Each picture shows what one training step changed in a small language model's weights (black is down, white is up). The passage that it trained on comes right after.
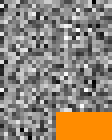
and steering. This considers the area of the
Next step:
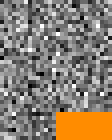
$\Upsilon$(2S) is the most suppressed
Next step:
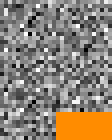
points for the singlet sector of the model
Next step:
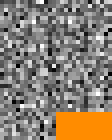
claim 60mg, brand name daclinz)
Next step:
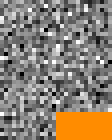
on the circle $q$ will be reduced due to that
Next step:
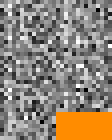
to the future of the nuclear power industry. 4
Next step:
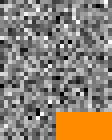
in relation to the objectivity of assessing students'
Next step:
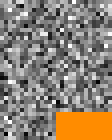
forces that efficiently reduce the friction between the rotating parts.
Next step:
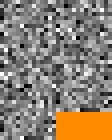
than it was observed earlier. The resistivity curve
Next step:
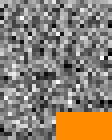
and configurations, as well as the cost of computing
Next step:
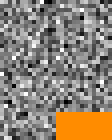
\caption{ Visualization of our density adaptation and weight
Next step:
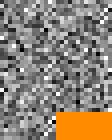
and physicians willingness to care for them.
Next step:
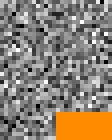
also goes to Pastor Enoch,
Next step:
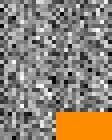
and Power CNH Case New Holland
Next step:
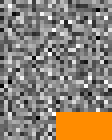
Malaysia, Malaysia Article
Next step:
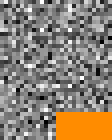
\theta$, $\phi$ and $\Psi$ are sampled
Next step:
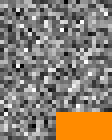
experimentally demonstrated in a silicon sphere WGM resonator in
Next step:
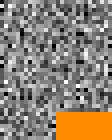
of dentures. MATERIALS AND
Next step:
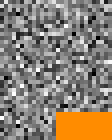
speak it to be heard). Still, the
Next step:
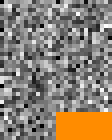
business processes to devise actions [8]. Based on the
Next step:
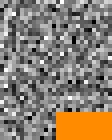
single-loop and SDL optical feedback as means of robust
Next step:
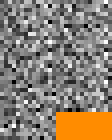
Govignon³ ¹ Institute for
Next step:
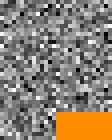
Neurons in the *input layer* represent the input
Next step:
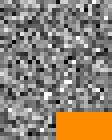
taxes, obligations, and interest. We may
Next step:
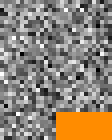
for their brown color. The content in low molecular weight
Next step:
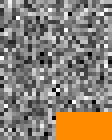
the German research initiative “BonaRes”
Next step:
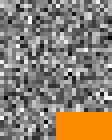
rule (SPR) [52, 53] that the
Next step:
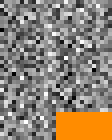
(2022). The Self-Esteem and its
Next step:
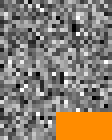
the dynamics of PEA+RNNinv, it
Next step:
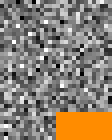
of three maps: $k \circ S$, where the
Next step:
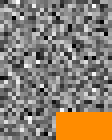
show that spin-symmetry-breaking offers a simple
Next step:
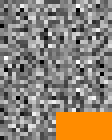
style="list-style-type: none"> -
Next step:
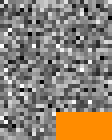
solar potential, due to solar oblateness. Other
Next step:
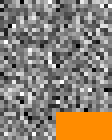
Sciences SATW is active in this complex environment. We
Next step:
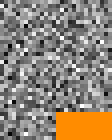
and communications technologies (ICT) have a major impact
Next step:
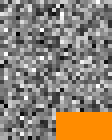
position and the orientation of the rod axis. As in
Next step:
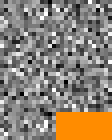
decay; Fake leptons; Fake factor
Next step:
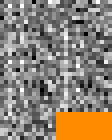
not promptly treated. This case report presents the
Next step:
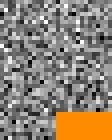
to great extent during adolescence. Many risk
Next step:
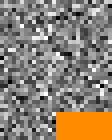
environment conditions are not conducive, employee work performance needs
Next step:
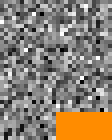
are Kondo systems, both Kondo insulators such
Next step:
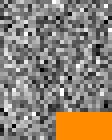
be separated from a number of factors, one of which is
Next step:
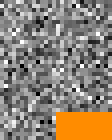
by the fundamental harmonic ($n=0$) and that
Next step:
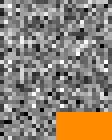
to the occurrence of chemical reactions with other
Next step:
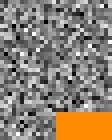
scalar-valued community labels instead of discrete categorical
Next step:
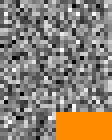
orbital elements, but leading to the same value of total angular
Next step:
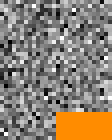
seafarers were exploring the globe beyond
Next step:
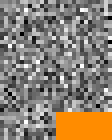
17.5. According to BMI the maximum
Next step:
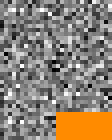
volcano correspond to the hydromagmatic
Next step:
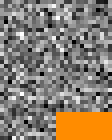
non-trivial on the $Z(N)$
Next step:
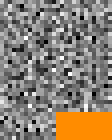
the spinor harmonic $\eta (\Omega)$ on the
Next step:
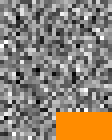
of the associated eigenvectors yield the values of the wave
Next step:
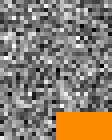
reported by Su et al.,[2] who demonstrated
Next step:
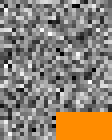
and social norms already set by Sufis are
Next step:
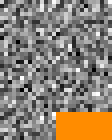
Euler-Heisenberg model and the
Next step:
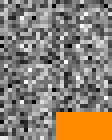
Forests, Open Forests, Sparse
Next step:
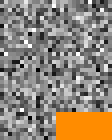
external conditions. From a microbiological point of view,
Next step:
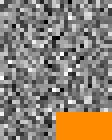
Main Manuscript hold for the discrete-time homogeneous
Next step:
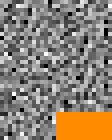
Keywords: Canonical Correlation, Production of
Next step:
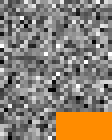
rates are enhanced in AGNs (e.g.,
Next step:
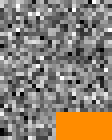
a case study investigating the impact of grid-connected
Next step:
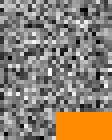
in longitudinal studies. Techniques such as multiple
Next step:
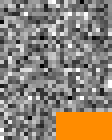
at the river with Christian priests,
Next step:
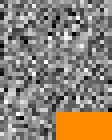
shown for compaction both with and without an
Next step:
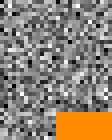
to communicate with each other. cell type annotation
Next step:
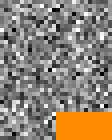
a rolling element or ball bearing
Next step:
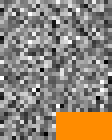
in technologies and new strategies in target selection- and simulation
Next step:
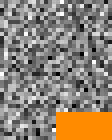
of the loss of the mirror symmetry, when the
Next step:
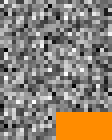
cm away from the spur. Conclusion: The
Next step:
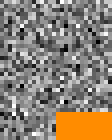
system consists of software and hardware tools such as Arduino
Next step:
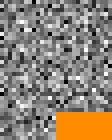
Stroke Measurement, Convolution Neural Network
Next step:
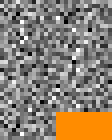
(2002) "Energy aware routing for low
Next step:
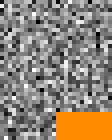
through VAS. The hygienists also used
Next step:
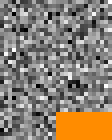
close to our Born-Oppenheimer
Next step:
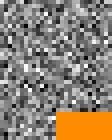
2.50c; therefore, the respondents showed that it
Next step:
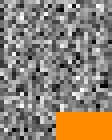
between respondents from the Muga and Fluvia
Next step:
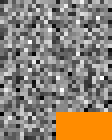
on unseen data. The reason for such performance is
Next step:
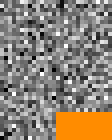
economy. For each vessel design, these data
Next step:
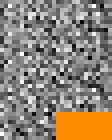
on the target. Following the generation of two spatially
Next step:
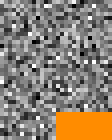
the results slightly underestimate the true values, for
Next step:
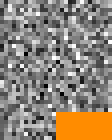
assess in-hospital mortality rates. Data was
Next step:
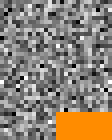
distribution of surface brightness in the disks of spiral
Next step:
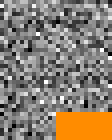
preparation, and annual training cycles in sprint
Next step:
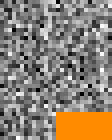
Standards governing the recognition and valuation
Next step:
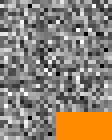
outlined. Such factors as age, sex,
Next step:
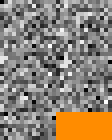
with statistical tools to answer questions such as who, how
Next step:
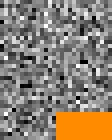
the inferred FQNs and the ground-truth
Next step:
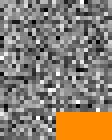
of different cases as follows: For case 3, it
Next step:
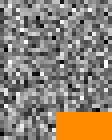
the greatest effects on the rest of the economy.
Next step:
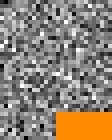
in different coordinate systems. Secondly at a
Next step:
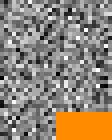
consequence of the lowering of the intruding orbitals
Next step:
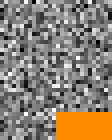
III neurons. All numbers are mean $\pm$
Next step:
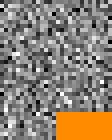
3. Very negligible portion, 4. Not
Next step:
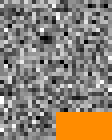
remains unchanged during the system evolution. We set
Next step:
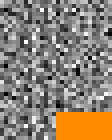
due to the increase in fraudulent activity in
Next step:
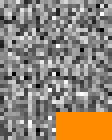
between the charge and the wall delayed the arising of
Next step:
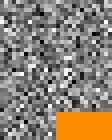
are described as points that couple to the fluid through
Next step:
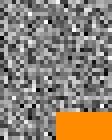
Asia and one quarter in Latin
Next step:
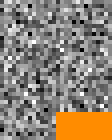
of particular interest. Indeed, since the optical coherence of the
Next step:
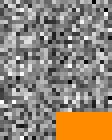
can be the result of genetic and anatomical variations
